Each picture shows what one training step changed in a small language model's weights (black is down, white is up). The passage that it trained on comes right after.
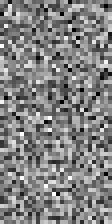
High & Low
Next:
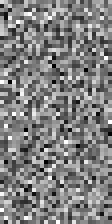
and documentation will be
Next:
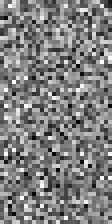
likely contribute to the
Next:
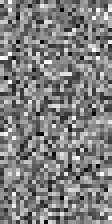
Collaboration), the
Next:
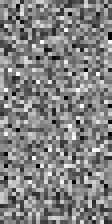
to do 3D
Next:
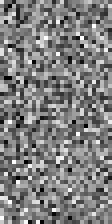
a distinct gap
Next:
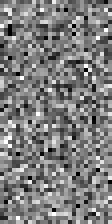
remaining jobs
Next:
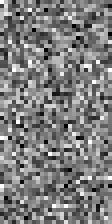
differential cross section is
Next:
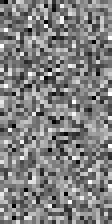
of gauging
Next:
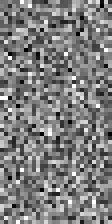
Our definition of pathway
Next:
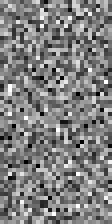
countries. The findings of
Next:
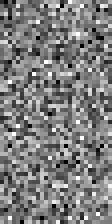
Proactive Management
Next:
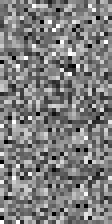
was determined according to
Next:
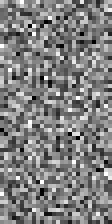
{\sl Nature},
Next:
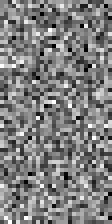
seems that investors
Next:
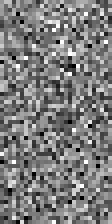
was done using a
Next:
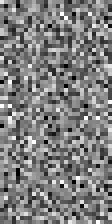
categories: local
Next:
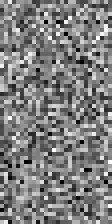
that the missionary
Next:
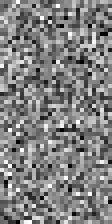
that in future and
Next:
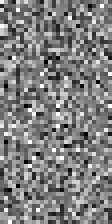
is a localized
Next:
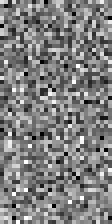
agreement with the observations
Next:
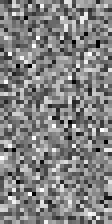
in juice form
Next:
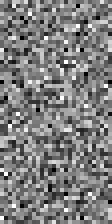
we may approach step by
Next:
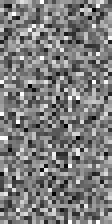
probability conservation is
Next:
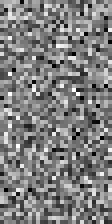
the Sahel to
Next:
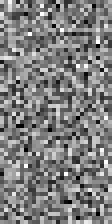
by pressing the
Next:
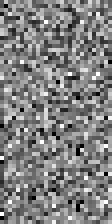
children. On the
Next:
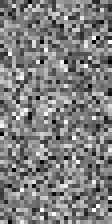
ranolazine on
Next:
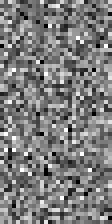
left), antidown
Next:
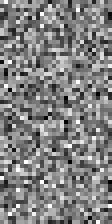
between humans and
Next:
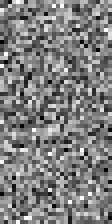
calculation of emissions
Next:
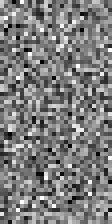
with a set of
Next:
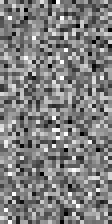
bias voltage
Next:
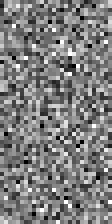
was the cause for
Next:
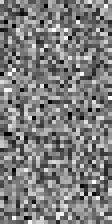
a dramatic negative
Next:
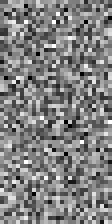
the effect of transformational
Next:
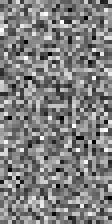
maps $\Phi :
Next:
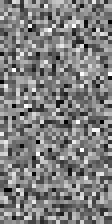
aptly demonstrated
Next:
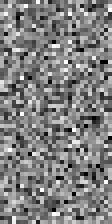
superconductivity matches
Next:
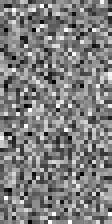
supports a pair of
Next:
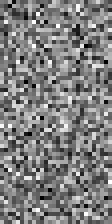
condensed matter
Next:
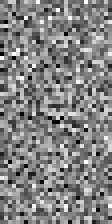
(a PIP
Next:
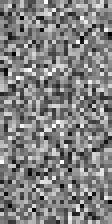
and entertainment.
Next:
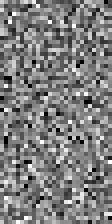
obtained a small reduced
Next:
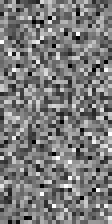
especially near the end of
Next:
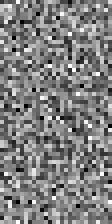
of two or more
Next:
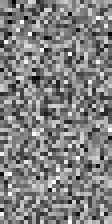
data delivery and
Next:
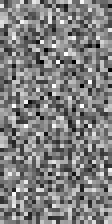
representative of the
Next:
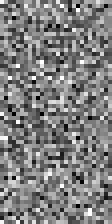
method is employed to
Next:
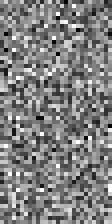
and diameter of the
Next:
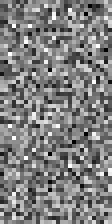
regularization for the
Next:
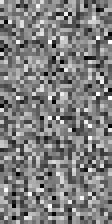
of bauxite
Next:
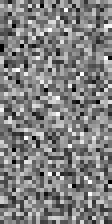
of securitization
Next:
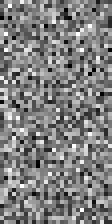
decision to produce the
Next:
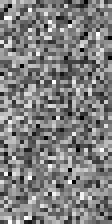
ensure that this assumption
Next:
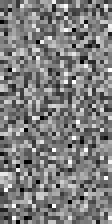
alternating with two
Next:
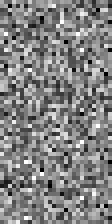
to adapt the concept
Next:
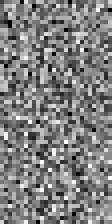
should a priori consider
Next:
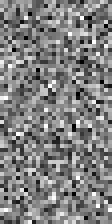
in previous communications that
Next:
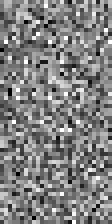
Chl b,
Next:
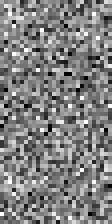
helpful to improve the
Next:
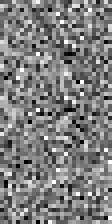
1$, and the rest
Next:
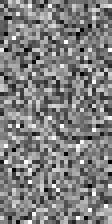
not only to his society
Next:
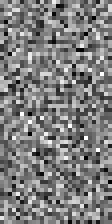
emergence of
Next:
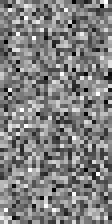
into obscurity over
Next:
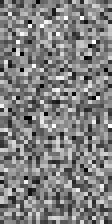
from February
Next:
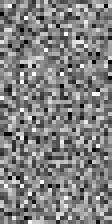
a single atom. As
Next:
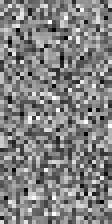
quantum dot which are
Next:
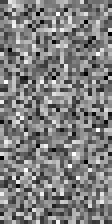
vocational higher education
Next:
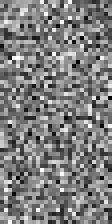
attacks is very
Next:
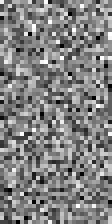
hole, or a
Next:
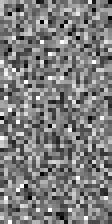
is chosen at random with
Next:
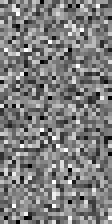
results of this study with
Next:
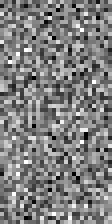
playing the role of
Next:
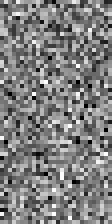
movement causes
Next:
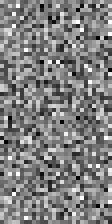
of the thermal treatment time
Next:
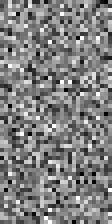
point per minute more
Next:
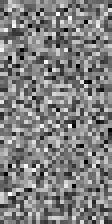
national SMS compared
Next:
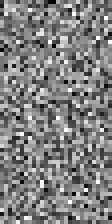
bringing time to
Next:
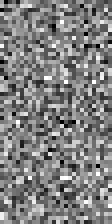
insulating layer was
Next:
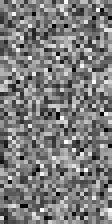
instructor does not
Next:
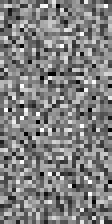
of Madrid European
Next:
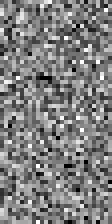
parameters of Table 1.
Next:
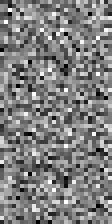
muscle strength
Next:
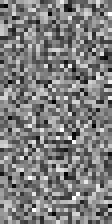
environmental impacts of
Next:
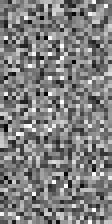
and X-ray)
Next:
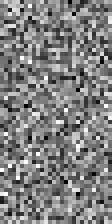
our definition is as
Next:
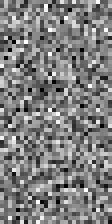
state $v$ given
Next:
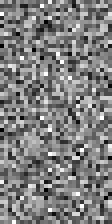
thorough working
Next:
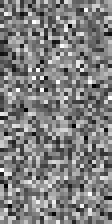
screens and
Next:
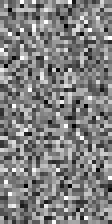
salts should be
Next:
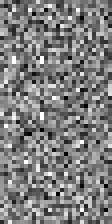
The linear approximation to
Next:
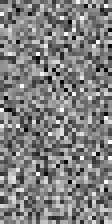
smartphones as
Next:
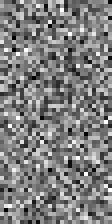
via simulation for memory
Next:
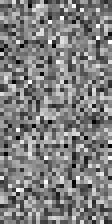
in bacterial
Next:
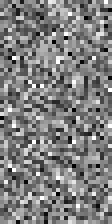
loss mainly comes
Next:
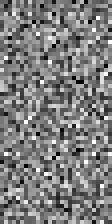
: Titration of
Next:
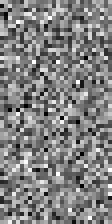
and other physical remains on
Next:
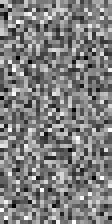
and surrounding
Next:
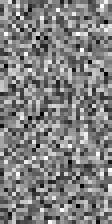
to all students at the
